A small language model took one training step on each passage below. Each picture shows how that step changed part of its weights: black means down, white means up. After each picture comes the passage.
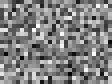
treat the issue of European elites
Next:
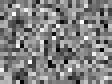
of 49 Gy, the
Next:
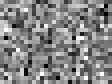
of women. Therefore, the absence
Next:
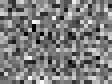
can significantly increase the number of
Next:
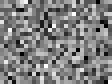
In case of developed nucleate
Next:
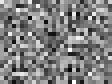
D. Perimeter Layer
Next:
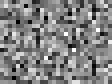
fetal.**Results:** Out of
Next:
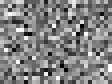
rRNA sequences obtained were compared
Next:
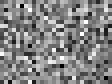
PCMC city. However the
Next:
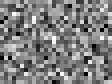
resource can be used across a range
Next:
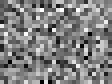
the author's view and the European
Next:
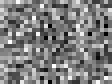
figures were used to present the data
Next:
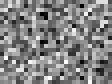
is often graphically represented, and
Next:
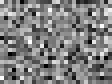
to education policy of Russia
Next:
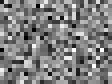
material for details). We recorded the
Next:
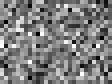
came to our participants' minds
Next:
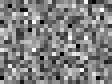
of the proposed mechanism created in this
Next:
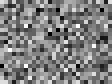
of Dalmia Bharat
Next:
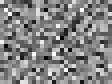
is an important developmental disorder
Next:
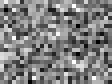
it helps you everywhere.
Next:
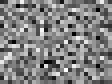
conjugate. If
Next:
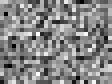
life stories and, in doing
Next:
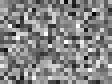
information to provide deeper situational
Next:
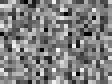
1945 Specific heat, c
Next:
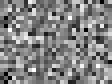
with infinite self.
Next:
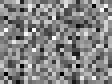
involved in the SBFP shared
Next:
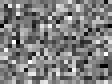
any relatives standing and
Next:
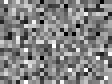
configurations, where fault management
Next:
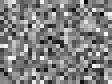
function f from a simplex into
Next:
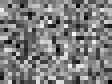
the implementation courses. 4 Discussion
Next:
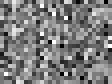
European Commission representatives, who outlined
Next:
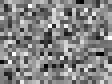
cost of many struggles,
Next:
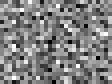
carbonate (1.6
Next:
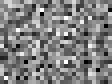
scheme elements are set as shown in
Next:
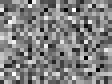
satisfaction with pharmaceutical care
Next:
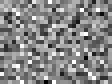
was found for endosulfan
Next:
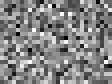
involving different participatory processes and
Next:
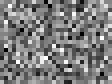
reservoirs of NiV
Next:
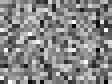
used for routine purpose and continuous
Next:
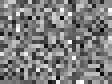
The software pipeline is available from the
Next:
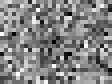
slightly larger than the one of the
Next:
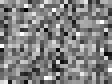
as reason. I propose a new
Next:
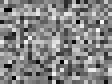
curiosity and innovation. Among
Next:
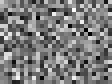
these solutions may not be effective if
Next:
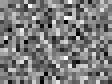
fabrication of component parts. -
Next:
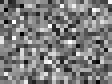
which is expressed by a large number
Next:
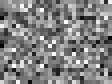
of Dr. V Viju
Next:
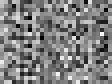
muscle adaptation in response to both mechanical
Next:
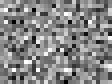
and satisfaction in the organisations were
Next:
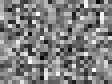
creativity and higher-level thinking skills
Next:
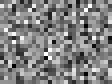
relationship between TAMMV and
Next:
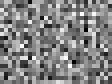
influence in the removal efficiency. The
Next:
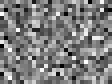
by $$\begin{aligned}
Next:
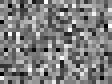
another form of regulatory experimenting.
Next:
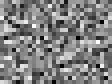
lesions. The use of
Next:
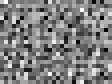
of globalization Globalization is an
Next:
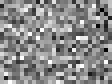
and human medicine. The past ten
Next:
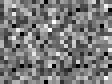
KRRRI is shown in
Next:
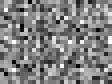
features from data for future use in
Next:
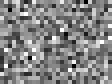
often result in soil compaction,
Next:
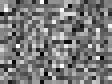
18s rRNA gene sequence of
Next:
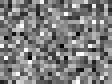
been used to formulate a methodology
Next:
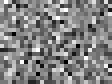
poorly understood. This project
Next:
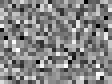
materials were mixed properly by hand mixing
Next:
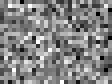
and scholars at TUM,
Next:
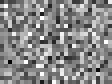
the Ministry of Public Health and the
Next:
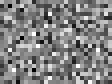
The vincent hand,
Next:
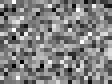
the Boltzmann distribution
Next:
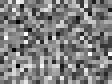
is analyzed in terms of area,
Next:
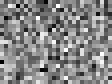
supply, the vortex was
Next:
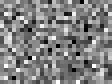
small scale industry situated in
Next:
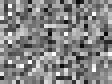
scientific works on women's migration and
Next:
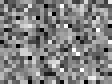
the help of mercuric
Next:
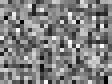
or at construction sites with their
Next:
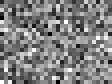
SR9009, including
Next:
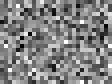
parameters to prevent congestion on
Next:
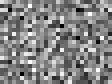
can describe and explain how search
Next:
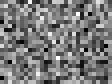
the next section, items regarding measurement
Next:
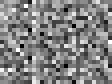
regulation is typical for both adaptive behavior
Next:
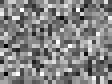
sludge to strip
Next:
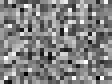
resilience for sustainability. Through
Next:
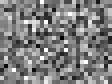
direction, compressive strength by
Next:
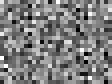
Additionally, the study highlights how
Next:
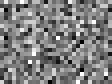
reduced yields. To find a
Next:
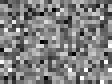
pattern, was 0.5%
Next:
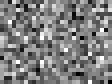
population; about 3-5 times
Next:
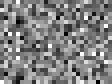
is with the signing of the
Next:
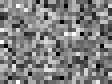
for Integrated Transitions](#)
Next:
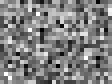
and communication since the beginning of the
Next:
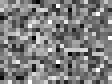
and if the phase diagram of the
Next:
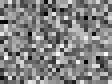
However, it has been popularly
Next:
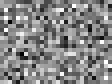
references, etc. - understanding
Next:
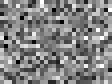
linear Fresnel reflector solar
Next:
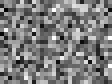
they can freely interact with
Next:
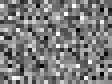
additional studies must be undertaken to
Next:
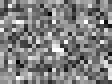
Society of Gastroenterology
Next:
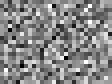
production, processing and distribution of
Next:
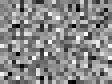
for packaging materials for dry and
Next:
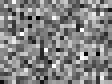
Depending on the climatic
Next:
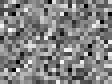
Nwafor Orizu
